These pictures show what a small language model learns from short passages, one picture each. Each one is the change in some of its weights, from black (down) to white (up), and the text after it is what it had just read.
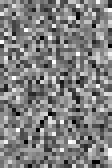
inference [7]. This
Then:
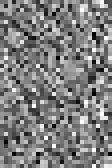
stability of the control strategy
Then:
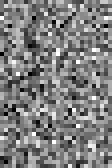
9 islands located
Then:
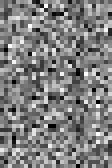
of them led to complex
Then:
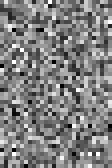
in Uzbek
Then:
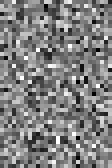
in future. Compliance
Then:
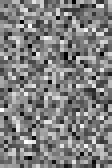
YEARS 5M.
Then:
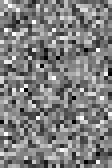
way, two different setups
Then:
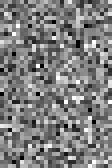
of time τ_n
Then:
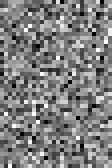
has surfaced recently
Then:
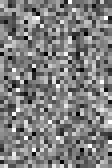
rare due to paucity
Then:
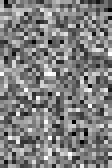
light yellow,
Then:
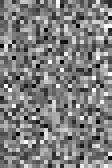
cancer. induces
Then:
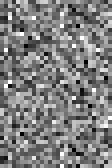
highly recommended. In
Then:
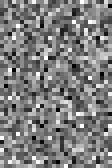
with the GS98 and
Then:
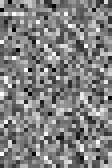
that can either support or
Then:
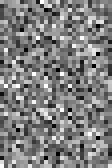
presented high frequency of
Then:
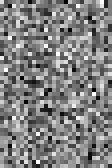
in District Training
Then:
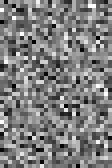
not over-estimated,
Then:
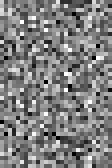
equation and the equations so
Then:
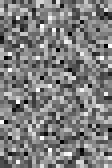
report, we collected and
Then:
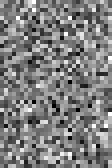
the author's ideals,
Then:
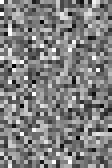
Understanding and
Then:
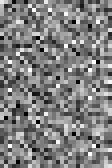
р.) та
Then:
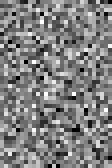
can fall under the power of
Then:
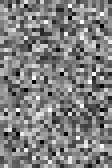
the networks are defined by
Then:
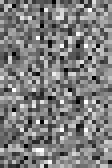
of managing medical
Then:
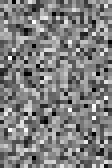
patients want to access care.
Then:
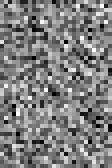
itself. - 4)
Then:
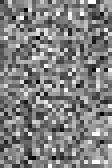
they work at central
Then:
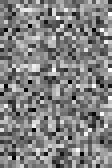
Greenhouse gases
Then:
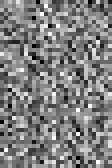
to promote great interest
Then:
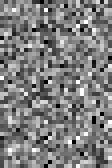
the non-stopping
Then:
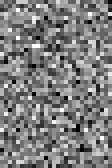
input of (a)
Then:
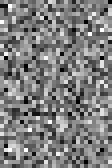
standpoint of saving
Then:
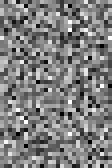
understand and optimize their training
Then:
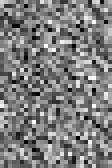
performance, health status,
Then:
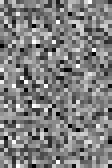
The experimental validation of
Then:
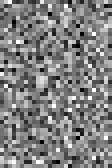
people. The respondents of the
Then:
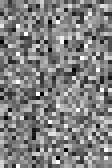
ASEE Annual
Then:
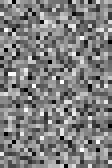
used to make users aware
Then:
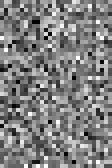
vascular tissues
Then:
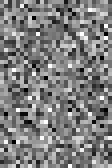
two panels are
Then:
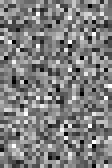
for genome-wide
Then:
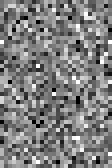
known that one of the
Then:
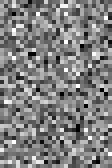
It is the official
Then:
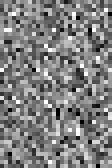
that future studies use elite
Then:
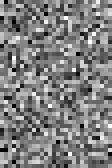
transmission and distribution systems.
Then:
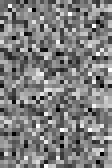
& j \notin g,
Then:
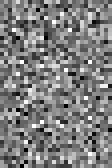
do Colégio
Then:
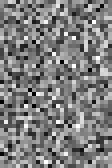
expresses a structural
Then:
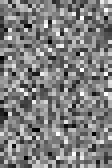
the sag–tension
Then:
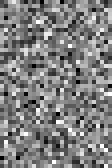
in 3 cases: - In the
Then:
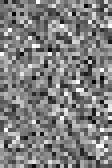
in Libya*
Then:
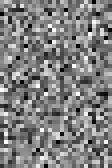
postgraduate students who
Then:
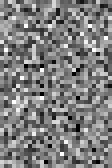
realized in the Prop of
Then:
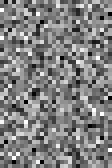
in infrastructure and policy support will
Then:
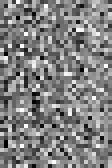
Sub Sample N M
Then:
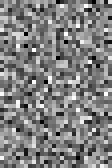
year make the more common method of
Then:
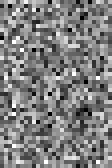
Reading characters on
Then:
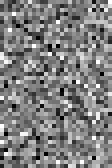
and Mughal era because
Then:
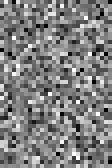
in emotional maturity
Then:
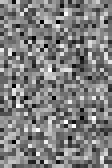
employed, which affects their
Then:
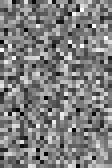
rate of eri silk
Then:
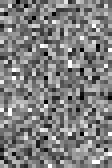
this, the cleaned
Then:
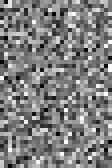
the septic-tank
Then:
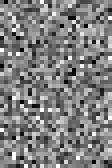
be CareTeam
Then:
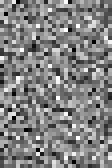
// Bulletin
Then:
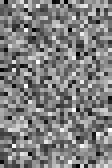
to seek for innovative
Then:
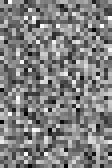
found in Moldova
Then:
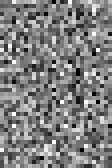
of determination RMSE
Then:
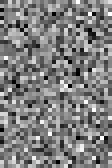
end of the article
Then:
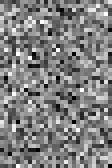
The answer to such
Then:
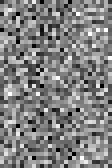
Muslims to
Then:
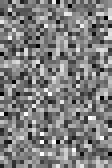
be collected through direct observation
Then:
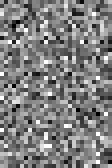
is needed to develop treatment
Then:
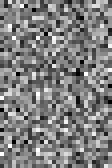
which means that in case of
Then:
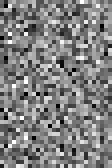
Sun S, Piao
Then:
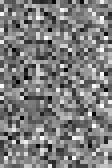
scaling factor, is
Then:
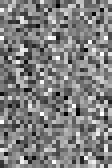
rather than surface-level
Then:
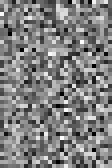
during the ongoing
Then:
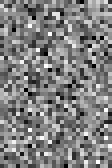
Islamic University
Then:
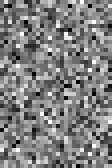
age groups. A majority
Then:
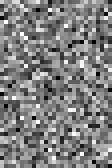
the fitted ARIMA
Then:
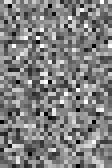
among credit takers of
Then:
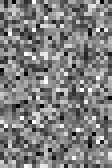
will usually sink into
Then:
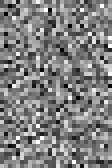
horror genre as we
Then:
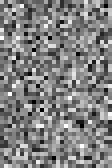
with significant applications in product
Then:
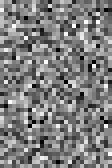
the communication requests made to the
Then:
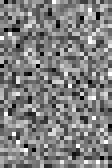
river systems. The project
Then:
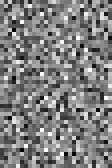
farmers with visualized
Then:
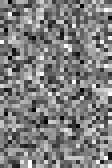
and value of A-A'
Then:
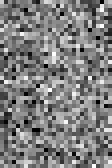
low concentration in heavy
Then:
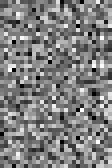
injection, persistent
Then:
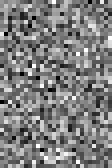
be competitive, even
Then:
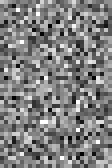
to decide on the amount
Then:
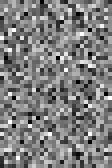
as the study of collaboration
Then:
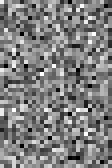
average of 3.81
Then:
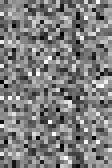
and learning; they are first and
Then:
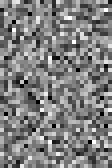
pay for premium services
